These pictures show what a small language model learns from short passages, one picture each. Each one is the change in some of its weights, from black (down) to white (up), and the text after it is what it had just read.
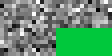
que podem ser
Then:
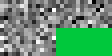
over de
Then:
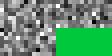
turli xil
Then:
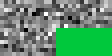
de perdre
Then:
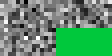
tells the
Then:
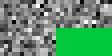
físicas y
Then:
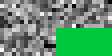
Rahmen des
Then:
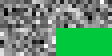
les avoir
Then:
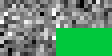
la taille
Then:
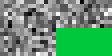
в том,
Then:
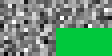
guruh n
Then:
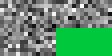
presentes entre los
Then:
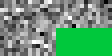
vista: la
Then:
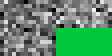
o aspecto
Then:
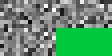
op grote
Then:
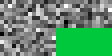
la existencia
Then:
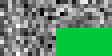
áreas de
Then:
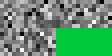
у собі
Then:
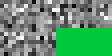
que en el
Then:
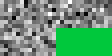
Sports and
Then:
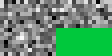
hora de
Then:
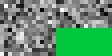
chão de
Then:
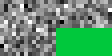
ser enviados
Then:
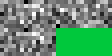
ta'lim –
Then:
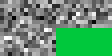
is changing
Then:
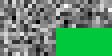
la productividad
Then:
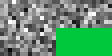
va ekish
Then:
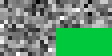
considera el
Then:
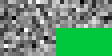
és a
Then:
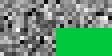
у процесах
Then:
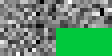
durch die
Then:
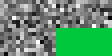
bu yerga
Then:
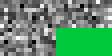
de elevi
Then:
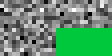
de Ouro
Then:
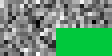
binnen het
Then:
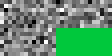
concreta del
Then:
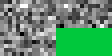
plaza de
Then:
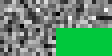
the security
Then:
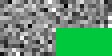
do Brasil e
